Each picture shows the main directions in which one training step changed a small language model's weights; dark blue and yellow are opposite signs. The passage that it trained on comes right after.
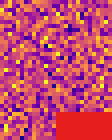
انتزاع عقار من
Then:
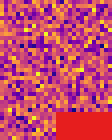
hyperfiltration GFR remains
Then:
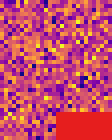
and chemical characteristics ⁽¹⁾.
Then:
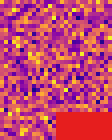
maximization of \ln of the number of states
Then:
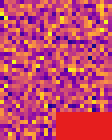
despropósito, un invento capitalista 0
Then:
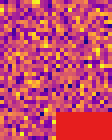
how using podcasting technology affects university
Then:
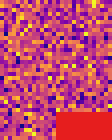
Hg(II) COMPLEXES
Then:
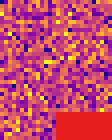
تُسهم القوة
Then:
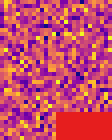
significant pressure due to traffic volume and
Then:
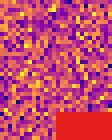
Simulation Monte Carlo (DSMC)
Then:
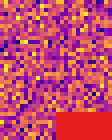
bosqichga o'tishiga xizmat
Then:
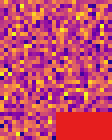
segmentation. This is basically a
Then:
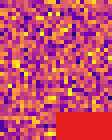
ҳолатини белгиловчи
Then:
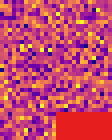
цемента, но и взамен
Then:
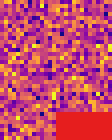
va beqarorlik sharoitida tahlil
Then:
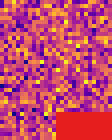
made a repeat order). The trainings in business
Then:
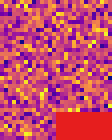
of the PM2 parameter value) 2
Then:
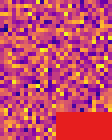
of dictionaries, can bring positive
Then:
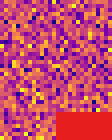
развитыми когнитивными
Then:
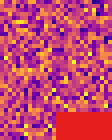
of 2 and for each width of the bus
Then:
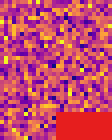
sprocket-wheel is a
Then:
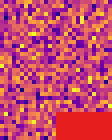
оптимизировать лечение и
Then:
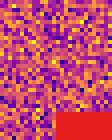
pesquisa qualitativa com característica
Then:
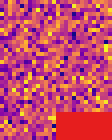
рабочую сторону.
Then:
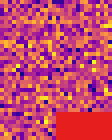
oligomerization using HR CNE.
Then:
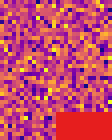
Scientific Journal Theoretical & Applied Science,
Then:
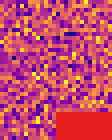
U.d. cuya v^a g^e
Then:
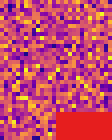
then consider a natural generalization of hyperbinary
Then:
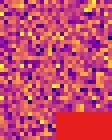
державної влади для
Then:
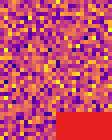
или как определенные с
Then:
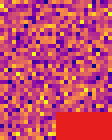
preguntas o cuestiones que, a
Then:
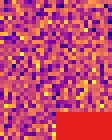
production, social inclusion, and empowerment
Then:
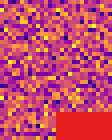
based on Competencial Approach.
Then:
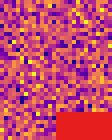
Szerinte a kínai
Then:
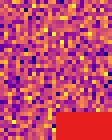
de linhas e grupos de
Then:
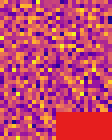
bilinen uygulamaya
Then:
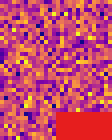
is one of the most critical parameter in the design
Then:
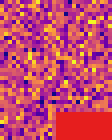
CSF GM WM DSC
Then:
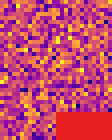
offers a critical alternative to the
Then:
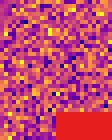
o'zaro ta'sirining asosiy
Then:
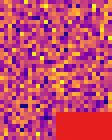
essential oil seeds extracted by
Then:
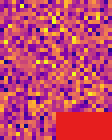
shakllanishini chuqur tahlil
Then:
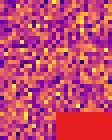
including part-night lighting,
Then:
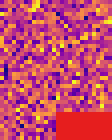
можливостей для аналогій та
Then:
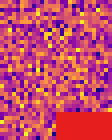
across the five forest stands examined in the
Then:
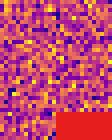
disabilitas dalam ekosistem
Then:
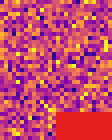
kichik guruhlarda yoki individual
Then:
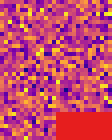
is advantageous due to its ability to account for
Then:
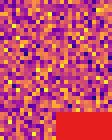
dr Boban Biševac,
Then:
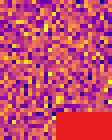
of the binding of dyes to
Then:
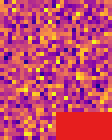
response to the International Day of
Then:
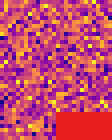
yangilanish siyosatining
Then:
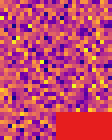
identify the key information from your search results
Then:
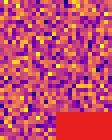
resources. Similarly, Rokaya
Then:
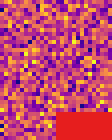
milliy universiteti nashriyoti.
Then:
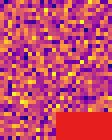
the sector faces constraints linked to
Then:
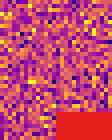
same meaning intact. - Emoji and
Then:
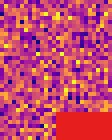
важных характеристик
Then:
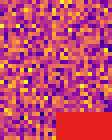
yoki bu muammoning asosida
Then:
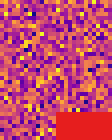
37 °C. The inoculated
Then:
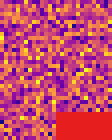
dan yang menjadi penyebabnya
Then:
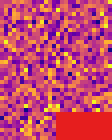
first institutional response to 9/11, the
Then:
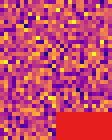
yaratib, kapitalning
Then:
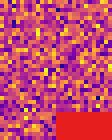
from this cemetery. Remains of
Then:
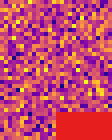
(ii) data collection and monitoring, which
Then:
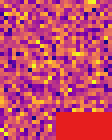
тільки у виняткових
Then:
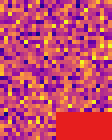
Table 4. Cost of feeding under different groups
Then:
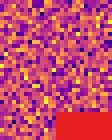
that SARS1 was identified in farmed
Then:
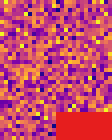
España (Red Eléctrica de
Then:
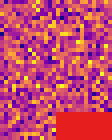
an Kapiteln kurz
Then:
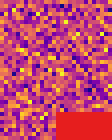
websites and social media. The most influencing
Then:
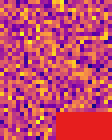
xalqimizning ana shu muhim
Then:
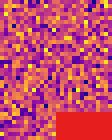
CIPS unit root test. For measuring
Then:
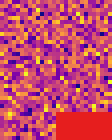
voltage signal are taken and processed by a
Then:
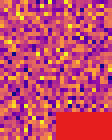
c'est la galère. Il
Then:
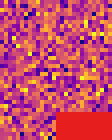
promising solution for adopting the above properties.
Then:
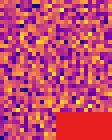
DataCite Metadata Schema (377
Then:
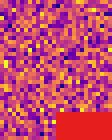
con discapacidad intelectual si se cuenta con
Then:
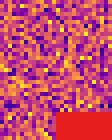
applications, several image encryption and
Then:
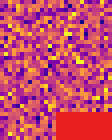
which indicate that no dissociation of the complexes
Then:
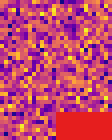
él propio por su mano echó á
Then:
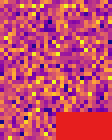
of qualified medical professionals,
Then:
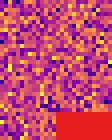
mashq qilishlari kerak. 6.
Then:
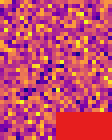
расставляет приоритеты:
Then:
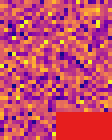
Peace Education in UNICEF.
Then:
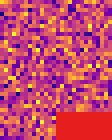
Хелсон рассматривают
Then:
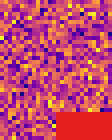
1969). O ambiente familiar, ao
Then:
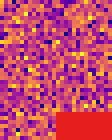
madaniyati tarixida tabiat
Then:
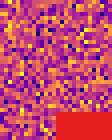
analysis; - Socio-economics in
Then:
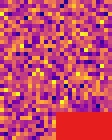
ошқора бизнесга
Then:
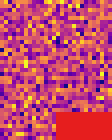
many aspects of society. Education in this process
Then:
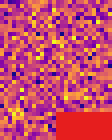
Online Melalui Media Video
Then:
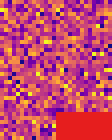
по их устранению; -
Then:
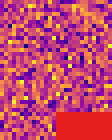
fall in 'Sadhana' category.
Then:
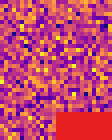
among house painters. Methods:
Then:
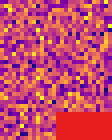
Keputusan Penggunaan
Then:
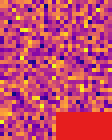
methods. The obtained results confirm the high
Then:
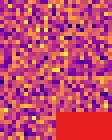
whereas selection for negatively correlated
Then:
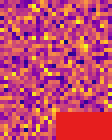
and growth factors of the university's social capital
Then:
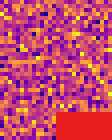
тарзда ўтказилган
